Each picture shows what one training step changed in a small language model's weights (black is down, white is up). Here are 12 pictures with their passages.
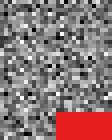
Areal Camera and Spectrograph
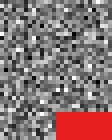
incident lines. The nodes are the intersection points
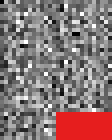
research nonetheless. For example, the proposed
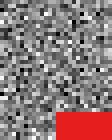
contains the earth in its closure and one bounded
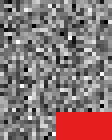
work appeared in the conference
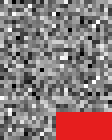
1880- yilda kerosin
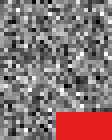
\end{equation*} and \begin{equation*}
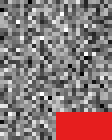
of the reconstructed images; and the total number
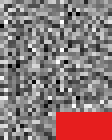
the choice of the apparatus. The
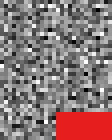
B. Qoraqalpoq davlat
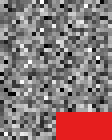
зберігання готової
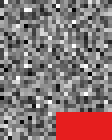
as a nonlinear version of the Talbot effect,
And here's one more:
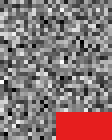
of the data collected can be used for applying to
